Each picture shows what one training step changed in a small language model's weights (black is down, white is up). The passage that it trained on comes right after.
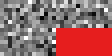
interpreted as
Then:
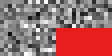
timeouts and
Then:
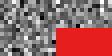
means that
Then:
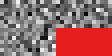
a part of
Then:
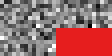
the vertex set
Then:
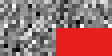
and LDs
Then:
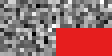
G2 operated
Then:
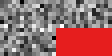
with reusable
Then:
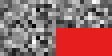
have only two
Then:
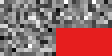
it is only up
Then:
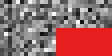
as the temperature
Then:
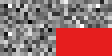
because, for
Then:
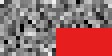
show that some of
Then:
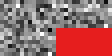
also performed.
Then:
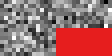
mass. For
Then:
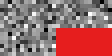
calculation of
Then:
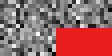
possible to select
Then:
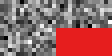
to describe
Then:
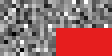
of our method in
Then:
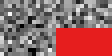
to tune
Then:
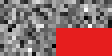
two radial
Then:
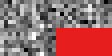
consequence of
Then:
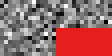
this transformation
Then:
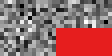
input distribution is
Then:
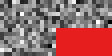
uncertain energy
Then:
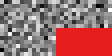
this simulation. We
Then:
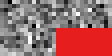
simulations have been
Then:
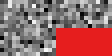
, the number of
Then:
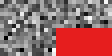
sound generated
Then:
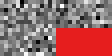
based on the
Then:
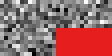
in the random potential
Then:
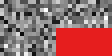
a latent factor
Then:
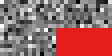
by computing the
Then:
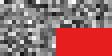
motion. This
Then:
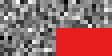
in the Figure
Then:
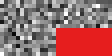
that could improve
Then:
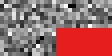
the partial
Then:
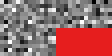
The signal is
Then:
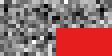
image computation
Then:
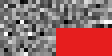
larger the quark
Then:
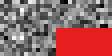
in particular near the
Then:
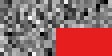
may bring
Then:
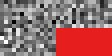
of cold
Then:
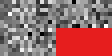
1$, we have
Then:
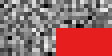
both the type
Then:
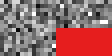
In the context
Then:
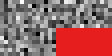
on QCD in
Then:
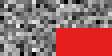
0 & fail
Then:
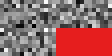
assume that the
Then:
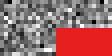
terms of the
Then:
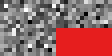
than the corresponding term
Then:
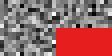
indicating its frequency
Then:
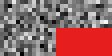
reveal the
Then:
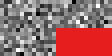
systems, we
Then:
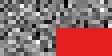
curves defines
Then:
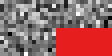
not considering an
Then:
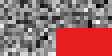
support and
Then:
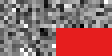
of 132 different
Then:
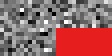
sample the planet
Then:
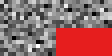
the surface electrons
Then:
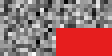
function, but they
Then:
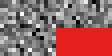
he selects
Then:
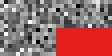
The blue
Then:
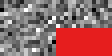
is longer than
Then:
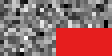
between $r$
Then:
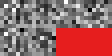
zeroes of the
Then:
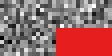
or with a
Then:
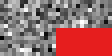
with a range of
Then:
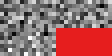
the data results in
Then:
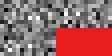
light will result in
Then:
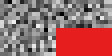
version of the
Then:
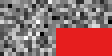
dealt with
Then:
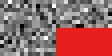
give a
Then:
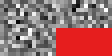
studied in
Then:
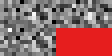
worked out some
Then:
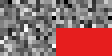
as detailed
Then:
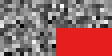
represent the whole
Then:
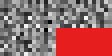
study of the spectrum
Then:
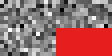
that $U$
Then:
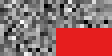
range of problems
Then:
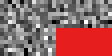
performance metrics
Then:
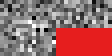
dashed lines
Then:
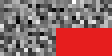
share a single
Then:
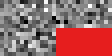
not reliable
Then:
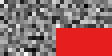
a bistable
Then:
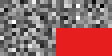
modes reduce
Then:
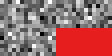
ought to
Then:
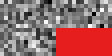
nothing is
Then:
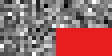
trees have
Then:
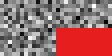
which is used to
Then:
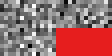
from the SNR
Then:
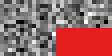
assignment of
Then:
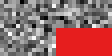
be high. In
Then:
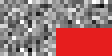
and those of other
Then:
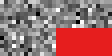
and tend to
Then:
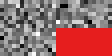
used to expand
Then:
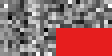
implementation of
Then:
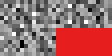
Centre of
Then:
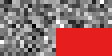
model which predicts
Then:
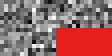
sum of three
